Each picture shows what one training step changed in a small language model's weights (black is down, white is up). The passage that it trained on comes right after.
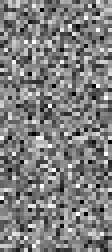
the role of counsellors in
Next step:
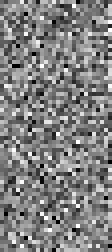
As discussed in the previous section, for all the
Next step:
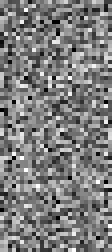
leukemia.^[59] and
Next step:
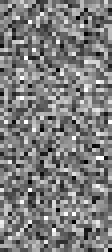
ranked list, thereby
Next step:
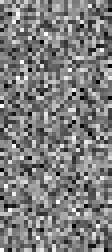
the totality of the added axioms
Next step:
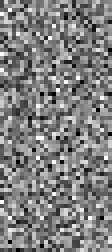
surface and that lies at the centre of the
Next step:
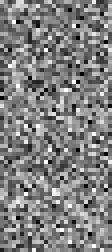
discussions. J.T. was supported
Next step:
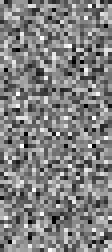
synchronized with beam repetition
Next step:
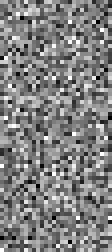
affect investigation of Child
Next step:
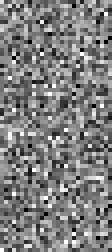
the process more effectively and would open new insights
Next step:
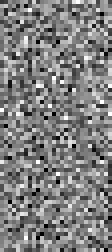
of the design. Figure 12 shows the final
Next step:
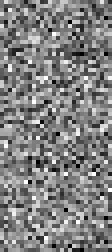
Private schools”
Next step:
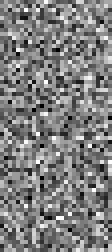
and 2, it is likely that only the
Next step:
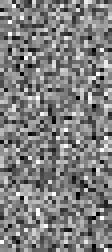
the reservation that it is a means of
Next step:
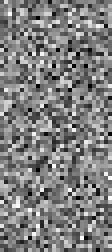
Easily understood by an average
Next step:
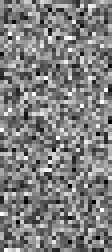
(H\otimes c_{H,H}\otimes
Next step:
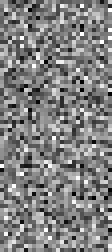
e.g., in the case of (near)
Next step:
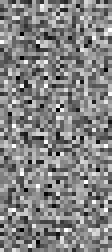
complex interactions [1]. Although both
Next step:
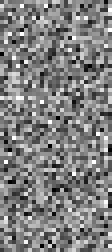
created by $\gamma\gamma$ processes depend
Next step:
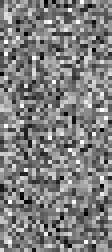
students to make better decisions while the
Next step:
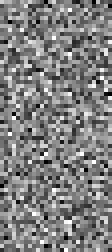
the more prepared the engineering
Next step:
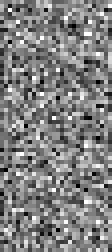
ranging from 0.2 to 1 dB
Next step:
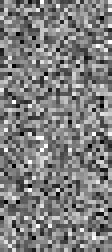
assume that the complex dimension $n$ of the
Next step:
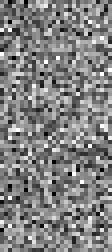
targets based on wavelet analysis.
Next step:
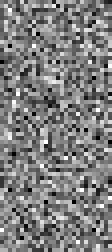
where $\xi_2$ appears in
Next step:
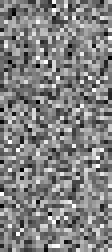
incident uniform plane wave with
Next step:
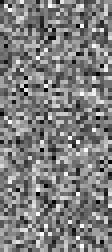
Alhajjar (2017) stated that
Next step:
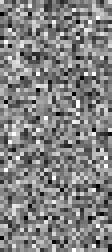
an available equilibrium
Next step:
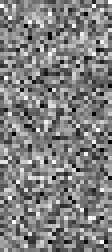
are turned on one at a time to
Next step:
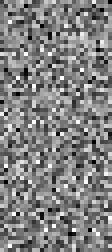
respect. It, in fact, turns out
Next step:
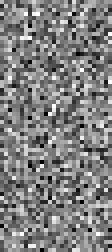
of representative higher-order
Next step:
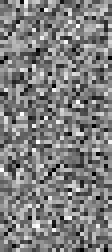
Ministry of education and science
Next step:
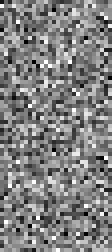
art, since they hold the key to its
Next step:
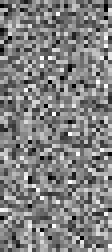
\end{equation} Thus it follows from
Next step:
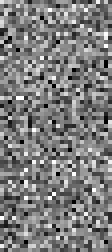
\end{proof} For each vertex
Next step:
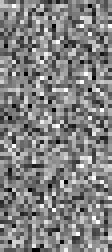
regulation and resilience. To tackle
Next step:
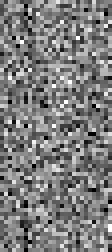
would be to search for radial velocity
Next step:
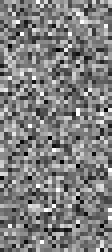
three SVT layers, which results in a
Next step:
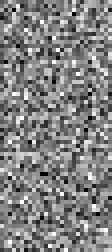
a power-law coupling function and investigate
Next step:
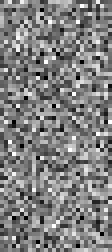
fundamental parallelogram, there
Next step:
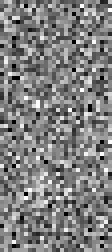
$n \geq 1$ with usual extensions
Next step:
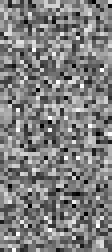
sequence of balls, which provide a
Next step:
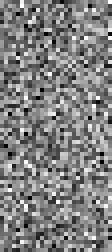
maximize the $GHZ^{m}$ class
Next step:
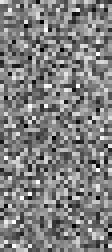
and its ODBA solutions} Let us consider
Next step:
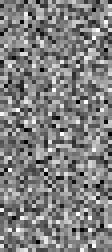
of users. In matrix factorisation
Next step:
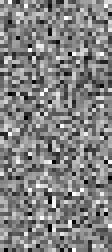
extraction for this planned experiment,
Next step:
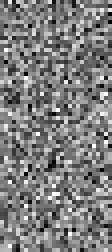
corresponding to these $NR$ zero eigenvalues
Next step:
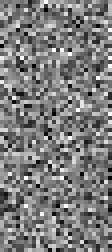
Mean± SD of Gender is
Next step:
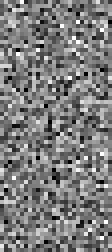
the Covid-19 pandemic: A
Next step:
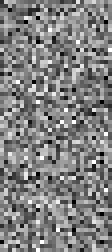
describe here the public data
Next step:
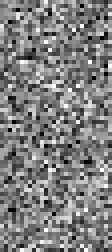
and only if $\lambda^{m'} = \pm
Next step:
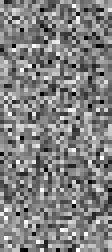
a bottleneck in realizing
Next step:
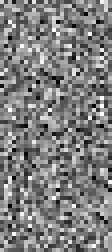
given process continues, the more likely it is
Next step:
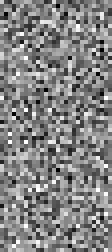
the magnetic field in the Tashkent region
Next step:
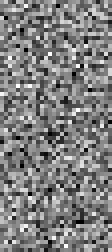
locally closed and smooth subvariety
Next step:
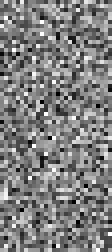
teach not only how to use LLMs
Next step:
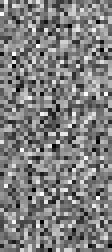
from the data of the four-segment
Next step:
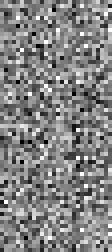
mm using an ocular micrometer
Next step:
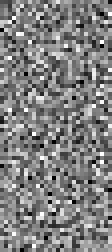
residues at the binding site that
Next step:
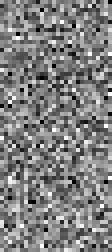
by male nurses in
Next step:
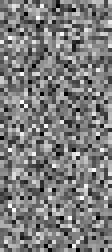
Maass N, Cufer T, et
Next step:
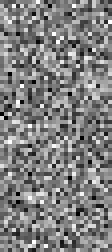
but both take the adaptive dynamic of
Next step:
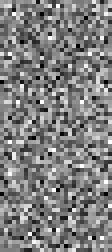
This dilaton soft-wall model indeed
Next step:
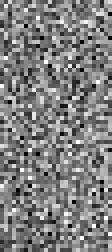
in addition to providing the sub-second response
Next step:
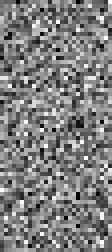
time that is significantly larger than that expected
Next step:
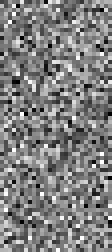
used in Theorem 3 to embed the n
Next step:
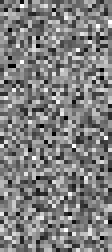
the month, the peak contract
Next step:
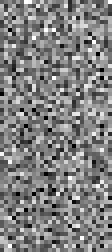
for the unknowns in the matrix and within the
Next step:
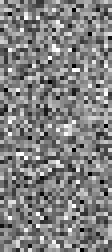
\text{among the left set}}} }
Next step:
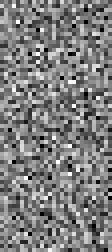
called *kurtosis coefficients*
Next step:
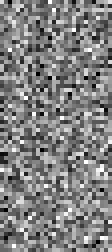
database. This functionality is enormously
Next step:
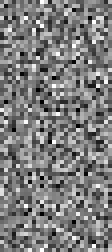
proposition, it follows that there is a
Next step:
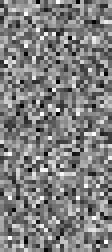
configurations is also constant on classical
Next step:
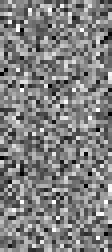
linalyl acetate in lavender
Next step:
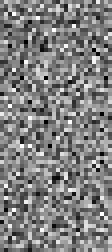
the radial density profile (RDP)
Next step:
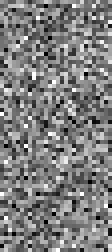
doses and (b) corresponding state
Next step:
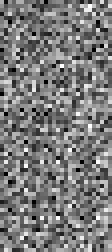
for any $b$ in $A$, $ab$
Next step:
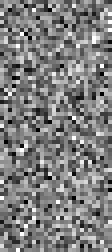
generating functions, excedance statistics,
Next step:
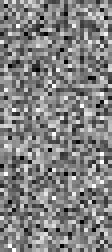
of the form \begin{eqnarray*} && t
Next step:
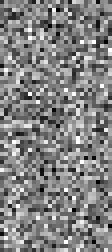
an existing PD-free
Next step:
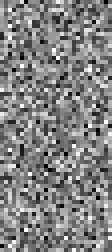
of a graph $G$ simply corresponds
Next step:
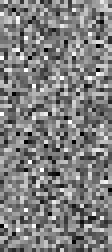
matrix is positive definite. The right hand sides
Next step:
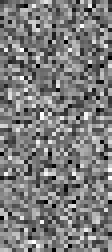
} \COMMA \ee and thus
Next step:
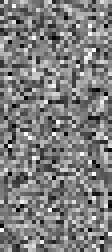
number J such that: to each positive $\epsilon
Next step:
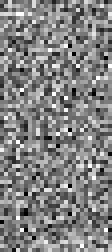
cutoff regularization scheme, we
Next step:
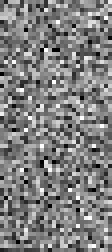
winding number should be invariant,
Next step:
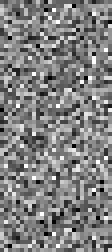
reasonably describe the behavior at
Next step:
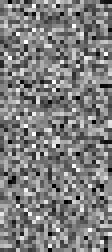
boundary conditions that $u$ should be
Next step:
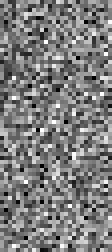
previously-claimed isomeric character.
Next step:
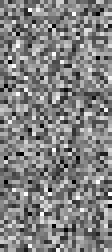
in domestic abuse cases to increase
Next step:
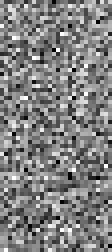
long-term, contributing not only to
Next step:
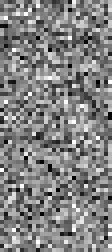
hydrocarbon emissions
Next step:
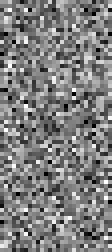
of $u_f$ and $v_f$
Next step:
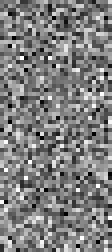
and $\beta$. In the infinite
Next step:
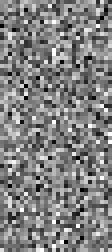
of arbitrary involutions of the base
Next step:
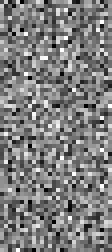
effect is defined when the corresponding 95\%
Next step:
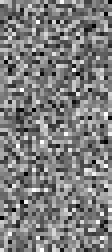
compact space and each level of $S$ is
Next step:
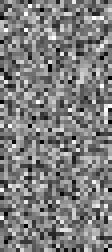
political, military, and
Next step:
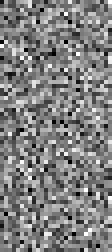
POPULATION : A
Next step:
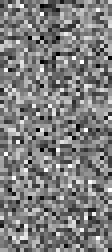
fittings and some bulkheads
